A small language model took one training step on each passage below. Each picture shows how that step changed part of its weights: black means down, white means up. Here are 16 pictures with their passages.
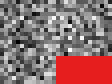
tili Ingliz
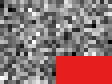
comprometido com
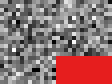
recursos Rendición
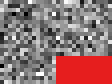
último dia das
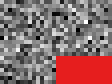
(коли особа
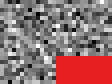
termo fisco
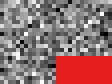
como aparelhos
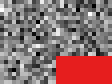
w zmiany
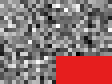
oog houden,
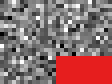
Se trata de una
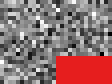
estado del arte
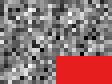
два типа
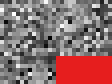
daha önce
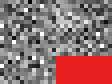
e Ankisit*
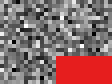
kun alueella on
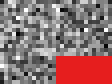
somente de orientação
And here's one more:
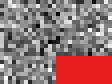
que nous avons mis
